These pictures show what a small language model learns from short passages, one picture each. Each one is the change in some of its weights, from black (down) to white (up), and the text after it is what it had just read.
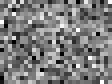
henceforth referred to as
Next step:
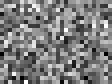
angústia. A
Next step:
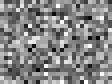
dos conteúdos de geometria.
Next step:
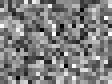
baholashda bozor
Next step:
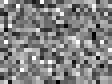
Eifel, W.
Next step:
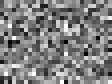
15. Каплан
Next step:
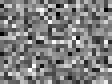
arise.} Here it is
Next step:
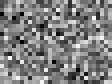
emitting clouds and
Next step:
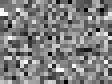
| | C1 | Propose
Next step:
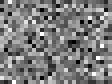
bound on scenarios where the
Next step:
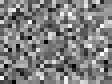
if both points are equal.
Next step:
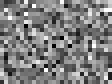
orqali turar joy,
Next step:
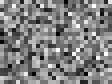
lower values. Knowing changes
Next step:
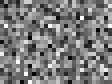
university professors. While
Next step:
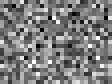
location in bulk, along the
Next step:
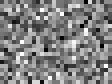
($M$) and the maximum
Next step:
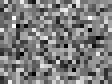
de sus beneficios en
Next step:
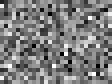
es lo que aparece en estas
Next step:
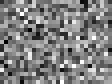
gerencia de la investigación,
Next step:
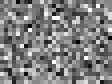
X \end{equation}
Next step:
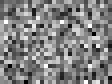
también por designación particular.
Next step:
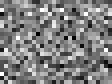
of false positives from
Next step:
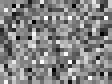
greater than the one in
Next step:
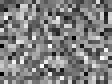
from the U.S. Department
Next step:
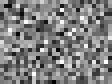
помощи и ином
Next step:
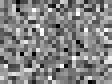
olib keladi va shu
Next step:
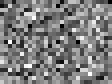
negative differential conductance generally due
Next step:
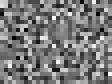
inequality, \ban
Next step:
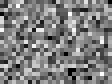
that allowing the filter design to
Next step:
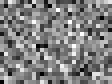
BRCA2, contudo
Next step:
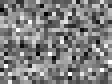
de sustentação museológica
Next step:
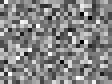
« La légende de
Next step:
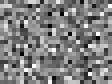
limitações estruturais que
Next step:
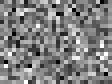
audio classification is to first
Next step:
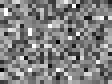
symmetry. For demonstration
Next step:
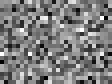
into CF $\Lambda$-level
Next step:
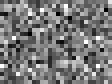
in simulation volume and hence the statistical
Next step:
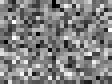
como se mencionó
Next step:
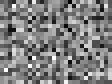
NL-SH and
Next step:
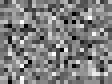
the transverse mode profile (normalized
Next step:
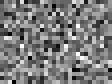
ж із нотами,
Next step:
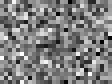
Moiré's and LDS
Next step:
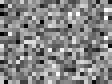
conceptual framework unique to this
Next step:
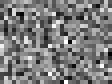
of private enterprises
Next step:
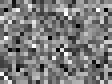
the local maximum of the brane
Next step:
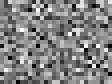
datos más pequeños y
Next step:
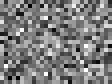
in the combinations than to the
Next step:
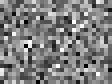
sobre las posibles soluciones
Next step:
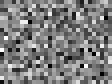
the electron-electron interaction in
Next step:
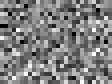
GPU memory capacities
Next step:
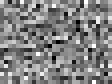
de cualquier disposición
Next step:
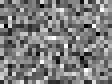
dihedral angles are
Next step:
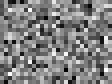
above magnetic-flux
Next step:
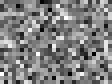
das Potenzial von
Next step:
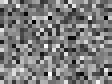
of the Formation of
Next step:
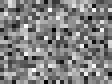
más difícil acceder
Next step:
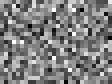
лежат в основе
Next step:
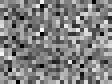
(4) representation levels of 2
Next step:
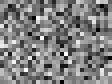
and Trafficking. –
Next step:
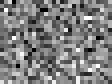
elos da cadeia de
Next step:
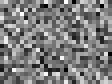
(FOV), Foveated
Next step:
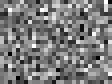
noise maps and $\sigma_{\rm
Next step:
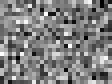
composition des assemblages
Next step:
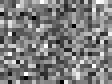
dat de hoogte van
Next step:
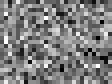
(conflictive) and
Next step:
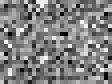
en la que emergen y,
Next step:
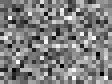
distribution of the neuron
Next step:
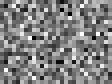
В последние 30
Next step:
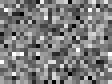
calculate the total bare physical
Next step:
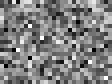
This process uses read fragments
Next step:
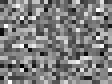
number of scattered photons per
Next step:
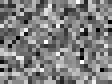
birlashadi. Ushbu
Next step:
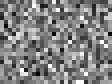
12]. У випадку
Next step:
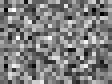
*survey* potensi
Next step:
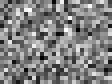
à ceux dont les deux
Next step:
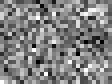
relações contratuais de
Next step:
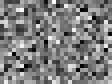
open problems} In this note we
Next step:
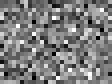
no arbitrariness like
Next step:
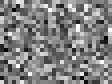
дом для получения
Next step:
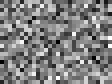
quantities, such as $\langle
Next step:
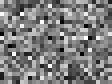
a wide variety of new
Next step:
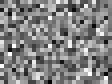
telescopes will enable us
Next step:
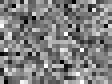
buzish, qurish
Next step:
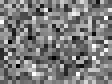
for different values of $U$
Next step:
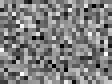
(Tarefa 2)
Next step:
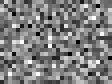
infeasible for this
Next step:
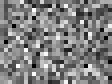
com questões autênticas
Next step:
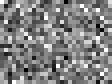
spacetime where gravity is so
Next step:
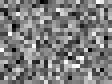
Based on our test particle
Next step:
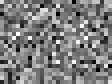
even bigger problem with the
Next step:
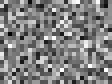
lado, la minería
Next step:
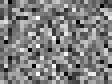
Investigación Científica
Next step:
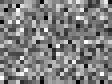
to the nonlinear complex-valued
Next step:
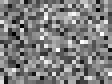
realistically, the photon
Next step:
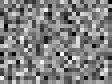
CEP USM,
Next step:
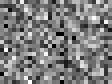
reduced or corrected by averaging
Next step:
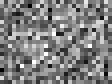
take into account the older
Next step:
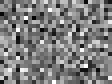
tersebut seringkali
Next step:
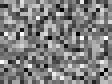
Для достижения
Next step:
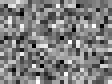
эди. «Биз
